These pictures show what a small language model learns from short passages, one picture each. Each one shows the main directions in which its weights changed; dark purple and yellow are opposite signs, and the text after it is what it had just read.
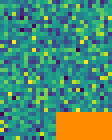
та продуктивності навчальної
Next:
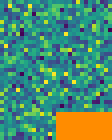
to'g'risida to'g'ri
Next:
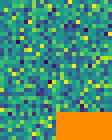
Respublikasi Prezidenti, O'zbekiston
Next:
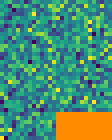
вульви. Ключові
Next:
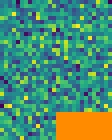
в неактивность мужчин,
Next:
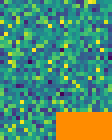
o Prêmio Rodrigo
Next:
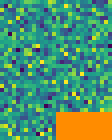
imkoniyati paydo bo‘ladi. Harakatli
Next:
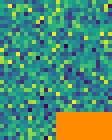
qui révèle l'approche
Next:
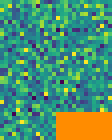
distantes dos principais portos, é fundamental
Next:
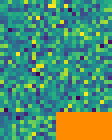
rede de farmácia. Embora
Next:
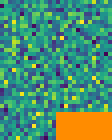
kiuugu* contre les
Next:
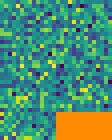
performance sociale et de la performance financière des
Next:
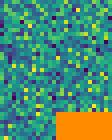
dan zal de Heer *Nijst*
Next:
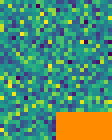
ne pas se déprécier. Cet
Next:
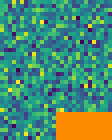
Bu albatta eng avvalo navning
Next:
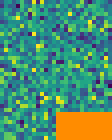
застосовуються мобільні
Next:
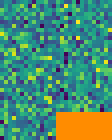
veya bir araştırmada
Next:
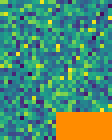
می‌کند (Davidson
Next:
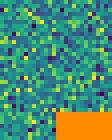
y los reservorios potenciales para
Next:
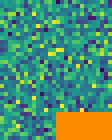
- Lewis, W. A.
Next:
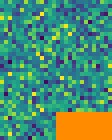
não foi possível preparar a solução
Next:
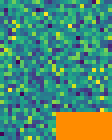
equipo de fútbol
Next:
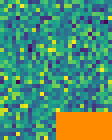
lisans tezi, Gazi
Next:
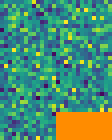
y así conocer las necesidades
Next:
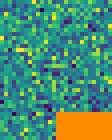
ini bukan hanya sekadar
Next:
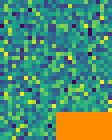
una restitución de de la plena
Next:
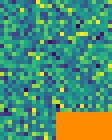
места их изучения, доказана
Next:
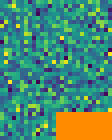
kabellaridan foydalaniladi. Ikkinchi
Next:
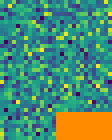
arrogate to himself a
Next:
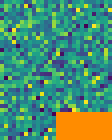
35 mil años aproximadamente
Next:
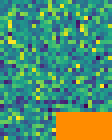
abhängt, wie häufig
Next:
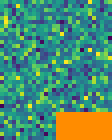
mavjud, lekin shifrlangan Xabar
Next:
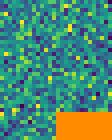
de vue et opinions exprimés sont
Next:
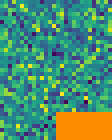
познанию, креативному
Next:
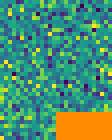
Hukumatimiz tomonidan yaratilayotgan
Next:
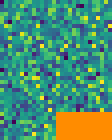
*ACADEMICIA: An
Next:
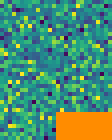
el mesénquima se organiza para formar
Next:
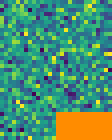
mDowód w aplikacji
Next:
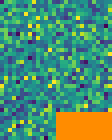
que me cuidara, que me diera el
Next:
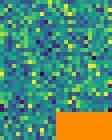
membantu karyawan mengadaptasi
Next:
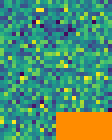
قال جرير: سألت
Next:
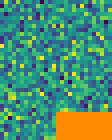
діяльності. Проте ми
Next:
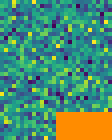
полученной экстремальной
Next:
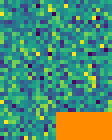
LA MISIÓN DE
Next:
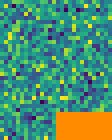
Proyecto - Solicitar
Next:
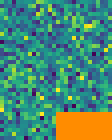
Gestalt-terapia e as
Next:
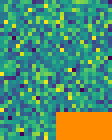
классов. М.: Национальный
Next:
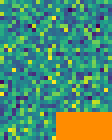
propone que la buena fe se
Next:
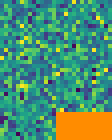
PedsQL 4.0)
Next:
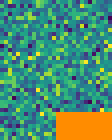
que não se enquadram necessariamente no
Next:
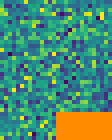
los procesos cognitivos y la tercera
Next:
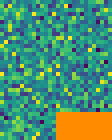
expor seus mecanismos de
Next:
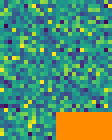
muhandislik, texnologiya va tabiiy
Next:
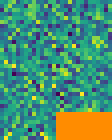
промени, представлява важен
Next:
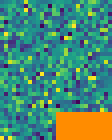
yana Istanbulga qaytadi va
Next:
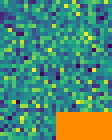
pada tanggal 4 Desember 2018). -
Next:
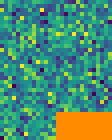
mais de 130 mulheres de 9
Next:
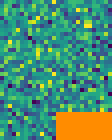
числе учесть неоднородность
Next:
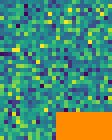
jornal voltado para a comunidade
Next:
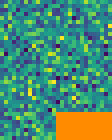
urbaine, les acteurs urbains
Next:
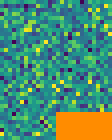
w procesach dynamicznych,
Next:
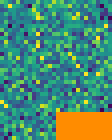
sich mit den Büchern von Remo
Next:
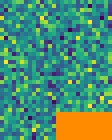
3.Таълим хизмати
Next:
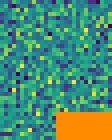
shakllarini afzal ko'rish,
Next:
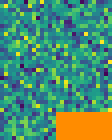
el fondo por el tribunal
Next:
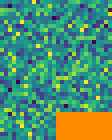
da cirurgia, a exemplo da
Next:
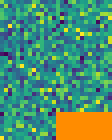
enfatiza que el “bienestar
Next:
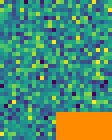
neyropsixologiya ma'lumotlariga
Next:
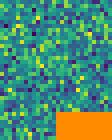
Leitlinien durch Institutionen,
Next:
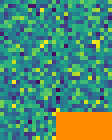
yang ada di sekitarnya. Hal
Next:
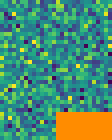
bir değişime uğramadan
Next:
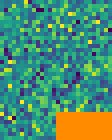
qilmoqda; ikkinchidan, kredit
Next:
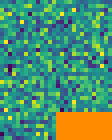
harakatlar bajarib raqs
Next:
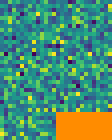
liniei de tensiune înaltă
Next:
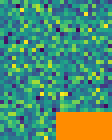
Chunki bugungi bolalar internet bilan
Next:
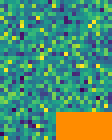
hajmiy tuzilishida va ochiq
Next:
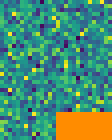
настоящий момент,
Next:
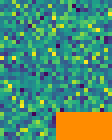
influye en los registros; indicadores
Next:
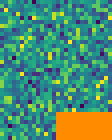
capacitação dos profissionais de saúde para o
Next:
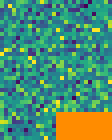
conjugan distintas miradas
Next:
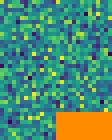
Zugriff: 02. April
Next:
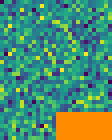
conduzem ao desfecho; o
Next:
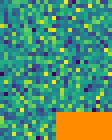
Мастерство и отягощение
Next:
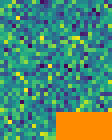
состояние студентов, а ключевыми
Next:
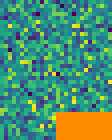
негативным образом скажется на
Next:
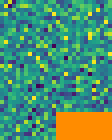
От того, насколько
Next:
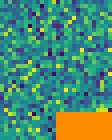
et l'innovation et le capital
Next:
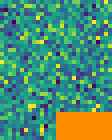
deren Bildungssysteme den
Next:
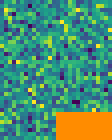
família e o conselho tutelar
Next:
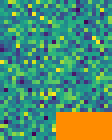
під час якої у молодих
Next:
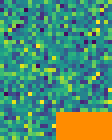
ko'p uchraydigan ayrim
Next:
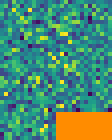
ilmiy-texnik konferensiya materiallari**
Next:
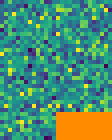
realizadas. Até o presente momento
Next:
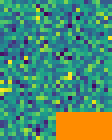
plus élevé de criminalité (Perry
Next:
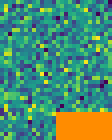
\sin \frac{2\pi
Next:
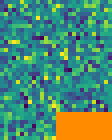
tanib olish va sintez qilish. 2.
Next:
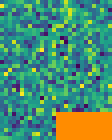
of samples from cows with
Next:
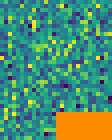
imkoniyatiga ega bo'lib uni
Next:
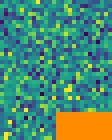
nach Umfang der Schulbildung,
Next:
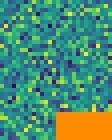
de São Mateus.” Nomeação
